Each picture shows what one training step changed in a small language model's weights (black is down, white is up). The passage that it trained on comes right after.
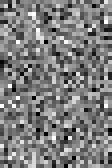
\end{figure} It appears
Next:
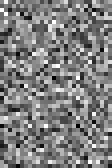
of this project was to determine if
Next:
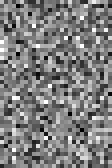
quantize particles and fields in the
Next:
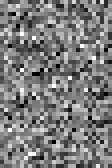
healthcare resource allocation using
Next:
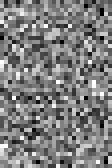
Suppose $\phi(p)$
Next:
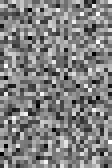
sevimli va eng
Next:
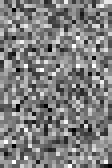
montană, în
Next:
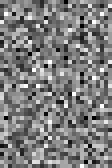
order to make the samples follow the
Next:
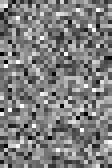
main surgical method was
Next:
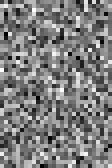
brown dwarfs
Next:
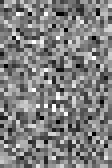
disadvantages to a
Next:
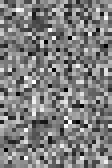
Higgs with mass at or slightly below
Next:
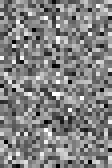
verification. SERS spectra
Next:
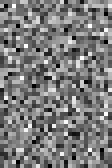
C})$ subgroup, the fundamental
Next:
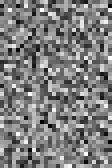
frequency of the peaks.
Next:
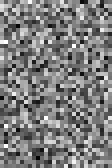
binary systems, as evidenced
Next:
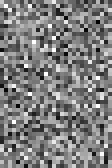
map. By lemma
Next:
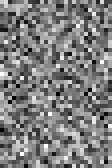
economy, digitalization and digital transformation
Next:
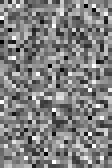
site through drawings.
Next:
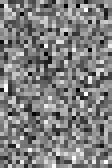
integer. For boson
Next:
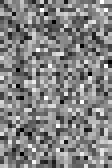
tarafından ayrı
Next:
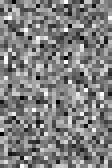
Thunb. yaitu
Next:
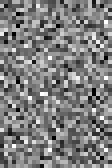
itu, kaedah
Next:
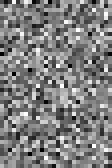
parvarishida mineral
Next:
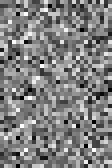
and at about 50 km/s
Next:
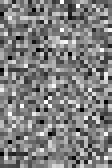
that many cited references will
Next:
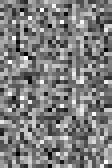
тил ҳақидаги
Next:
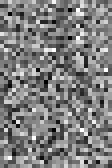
of a blank wall in
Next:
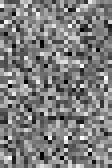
among undergraduates in the
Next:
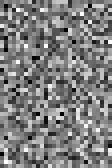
results demonstrate that our proposed AI
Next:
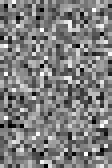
so dense stellar field where it
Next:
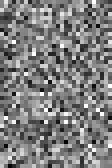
the economy of the country as a
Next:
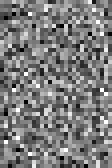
the identification is not certain, we
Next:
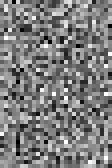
qilingan. Bu davrda
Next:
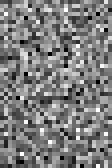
de la cuisine, mais
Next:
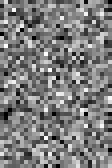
While identification of the visible
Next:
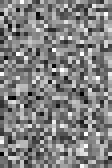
only reproducing the probability distribution
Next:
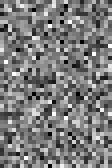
the Jurnal Kajian
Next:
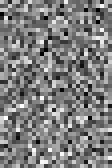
confirm that the content of this
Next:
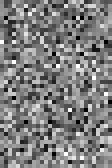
lirika. KIRISH
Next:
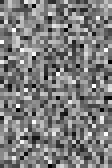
soddaligi faqat
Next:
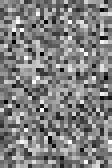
the neurobiological and
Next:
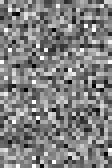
recomendaciones derivadas del
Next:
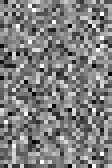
do *ciclo de
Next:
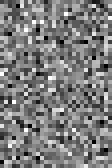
are strong radio-excess AGN
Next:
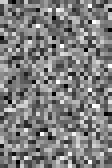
methods. And the final values are
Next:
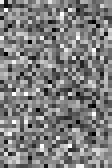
qarshi kurashish.
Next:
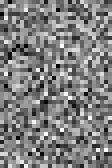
that new directions, including
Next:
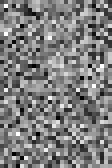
GDP (nominal)
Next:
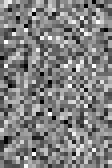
attempts, and by
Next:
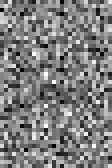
and elevation is too
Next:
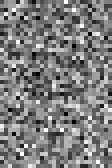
computational resources that are required to
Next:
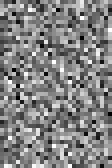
the EROS1 and the
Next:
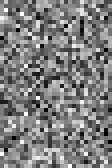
vector of the saddle
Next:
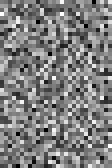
of variability was found for VLA
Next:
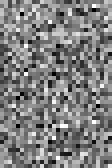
a very long-range
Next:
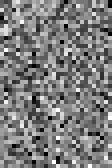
(DOX) is an
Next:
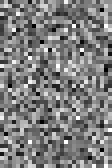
diffusivities of the bound
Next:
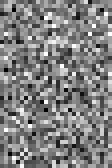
each. For activation function,
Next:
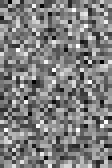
a longer ISI for detection of
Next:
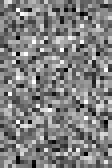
dB en el rango
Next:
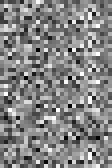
Institute of Science, Technology, and
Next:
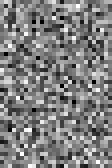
Carlo studies are required to
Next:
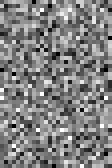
3. Sản
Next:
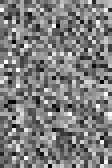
the analytical STL. Both
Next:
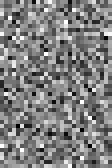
will take a long time to
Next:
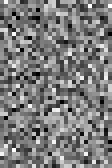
phase space of the reaction. This
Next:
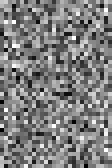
network, Recurrent NN,
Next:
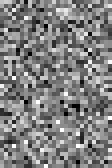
learning of their children, who are
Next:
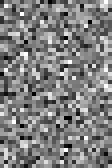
с клиентами,
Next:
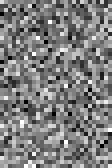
to offer authorities,
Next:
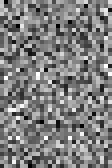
UV light curves of SN
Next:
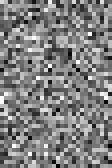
theory (DFT) from either
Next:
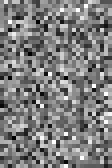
positive amplicons of the
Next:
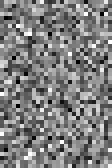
3 tests were performed: - Test
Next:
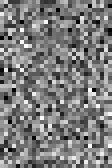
one, the optical activity is
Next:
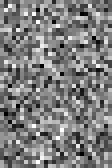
internal (pengembang,
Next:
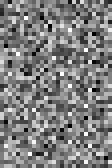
the same number of papers was
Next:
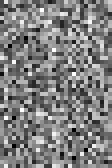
In addition, an asymmetric
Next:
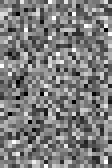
factor $C_A$. Of
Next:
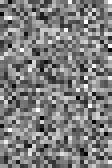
in the observed data is marked
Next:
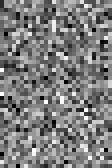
o estudo da história
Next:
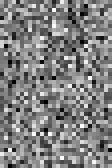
and puppets of the
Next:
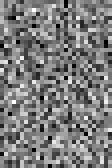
with white to cream
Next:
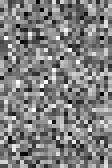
este Simposio Internacional.
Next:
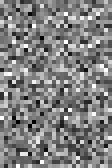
para correspondência: Paulo
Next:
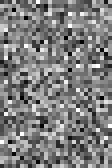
bullying through e-mail,
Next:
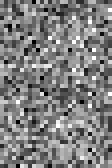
Obstetrics &
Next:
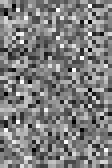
Europe wide benchmarking study, conducted
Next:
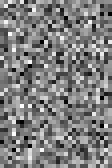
234 is larger than the
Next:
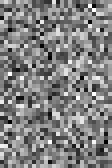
at policy level in order to
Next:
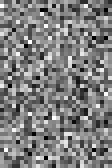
more than 25 GCs
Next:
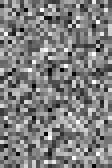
respaldo nas tendências
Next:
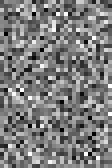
cropped to the shape of
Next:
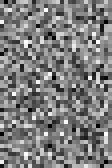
feminina nas narrativas
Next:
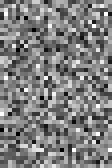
model, we find that the user
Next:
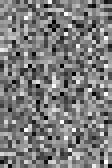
. \end{equation} The
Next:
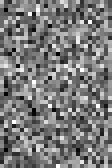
Lecturer, University of
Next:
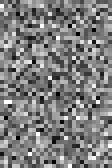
marigold in 5 M
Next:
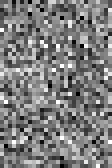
The solar drying
